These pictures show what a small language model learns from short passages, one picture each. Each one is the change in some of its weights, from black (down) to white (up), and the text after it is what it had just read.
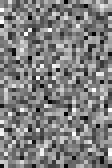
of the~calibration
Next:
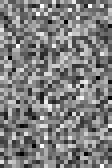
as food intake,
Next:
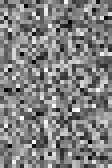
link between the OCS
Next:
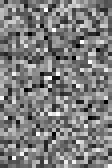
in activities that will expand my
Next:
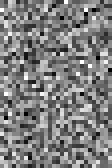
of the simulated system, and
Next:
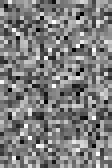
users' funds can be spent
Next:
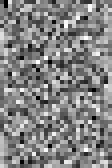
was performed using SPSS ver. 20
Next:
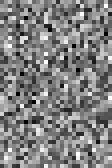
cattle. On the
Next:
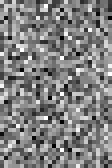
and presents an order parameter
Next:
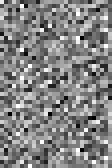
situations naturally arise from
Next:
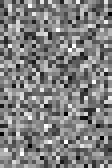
develop a Graphical User
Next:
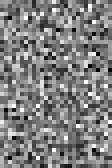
corrugations in a {\it
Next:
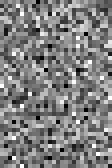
As a result, we chose to
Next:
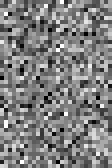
the statement represented by the
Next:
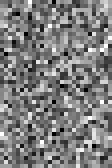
ratio is increasing the melting
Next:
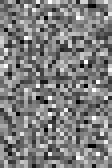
and physical exam was notable for a
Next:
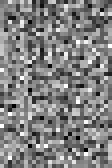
mechanisms regulate all cellular
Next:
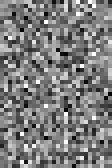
17. Matching The educational
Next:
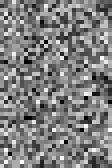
the field of creative writing within
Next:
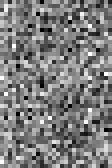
expanded and specified.
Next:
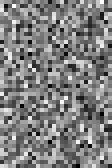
LTB—left wall
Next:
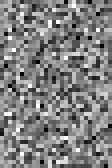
presence of catalyst. It
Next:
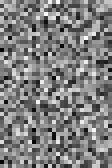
the other hyperfine state as
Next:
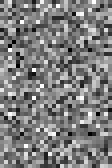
firing 5 shots
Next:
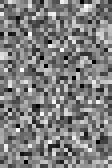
H_d$ sequester relative
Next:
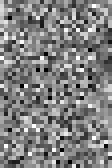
was put figure 1. Wound
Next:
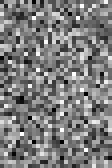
By developing the outcomes through
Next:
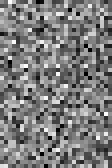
separated turns: - measurement of
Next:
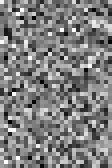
around the village ten
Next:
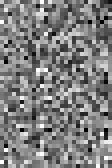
the system. Accordingly, a
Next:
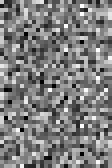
has proven useful to apply less
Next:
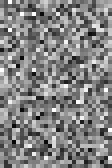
name is chosen at Part
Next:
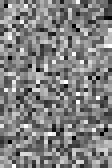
be recommended. However, further
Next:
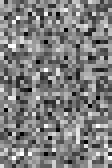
metallic compounds like
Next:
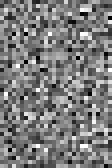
state the Gaussian curvature as
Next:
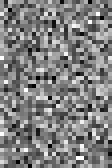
3.1 Arabinose
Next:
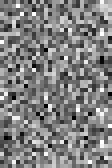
Mohamed AIT
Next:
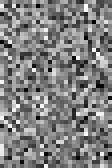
PAPR reduction techniques can also be
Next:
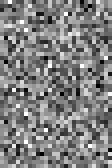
\hat{\Omega} =
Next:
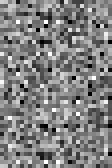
VSD; and Group 2 associated
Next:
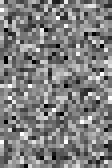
is a positive phenomenon, it is
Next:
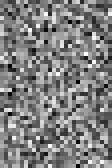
The Rockwell scale is a
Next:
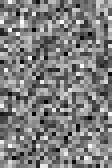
x/2) - ab\Delta
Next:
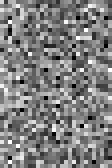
values could only be calculated for the
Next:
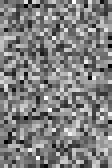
enzymatic events of
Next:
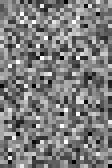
as a pseudovector
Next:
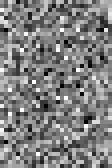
of the cycle (i.e.,
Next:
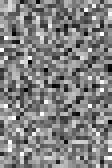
addition of 10% methanol
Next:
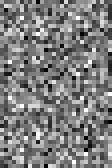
We require four additional magnetic phases in order
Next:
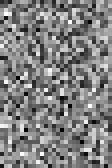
establishes the presence of
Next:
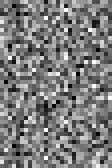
is Dilshan +
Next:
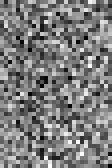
engage in the organic food
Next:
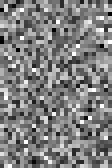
Test t-test, p
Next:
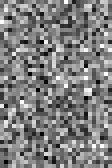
factor and two-point correlator
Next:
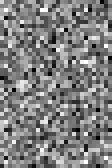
and the normalizations to vary.
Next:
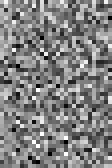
min along the shelf break
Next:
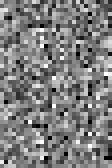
and is similarly referenced in
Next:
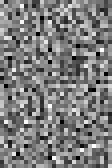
approach whereby researchers collect and
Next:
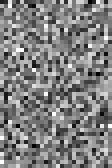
Hospital, Vehari during
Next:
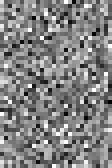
separately and derived the flow equations
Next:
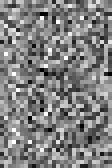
crucial for the application of sensor
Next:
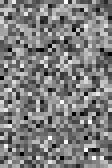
differences in the tail behavior between the
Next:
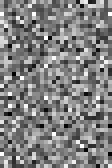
to society Curriculum
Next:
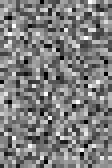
and for macroscopic states
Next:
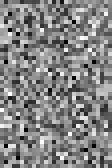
experimental findings. The presence of
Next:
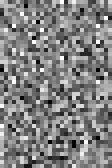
dust-like SED, we
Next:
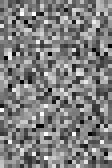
Images The image dataset contains 50
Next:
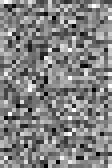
vegetative vigor,
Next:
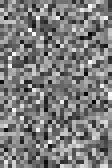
the light of some states being
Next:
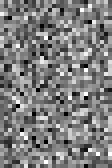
to measure a system without {\it
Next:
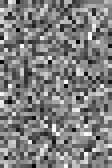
of the final pion energy and the
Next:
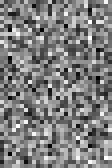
The environment is viewed by a
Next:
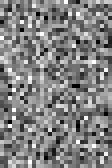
most notably mathematical physics,
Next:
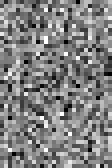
intervention is recommended due
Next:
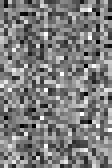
to assess the availability, condition,
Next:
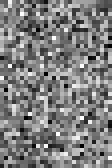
addition, according to season the
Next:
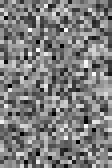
the scope of this paper. Our
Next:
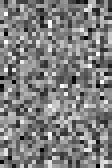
responses to individual activity sessions.
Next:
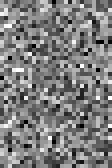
footprint, since the
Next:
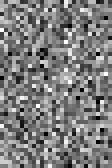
follows default logic
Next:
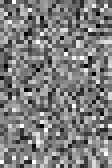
them into three effectiveness grade
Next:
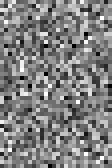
from the cut or style of the
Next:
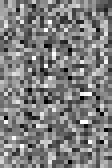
organized cognitive activity,
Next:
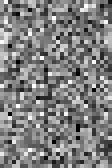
mode bandgap while these modes
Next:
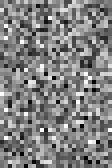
is grown in all seasons
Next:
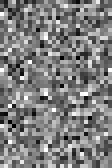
negative predictive value for ruling
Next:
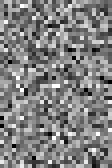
the tilde denotes
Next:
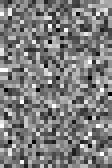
Sarajevo appears
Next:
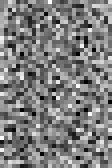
antibiotic resulting in
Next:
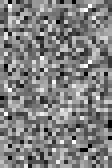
hydro generators larger than 300
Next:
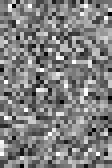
use a standard compact-binary
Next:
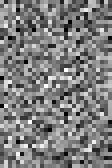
rewriting steps involving
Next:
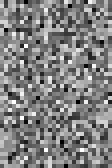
skill building. In
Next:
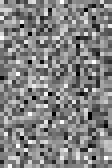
are also classified according to their energy
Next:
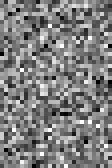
object at a certain XY
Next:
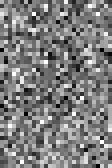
try to minimize here. A
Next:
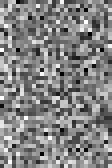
times with the same sequence of
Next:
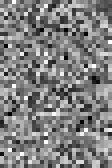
the beginning of the visual
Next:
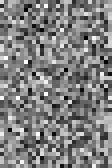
achieve this effect with the provided %
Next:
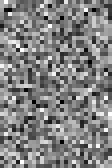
which convert the insoluble
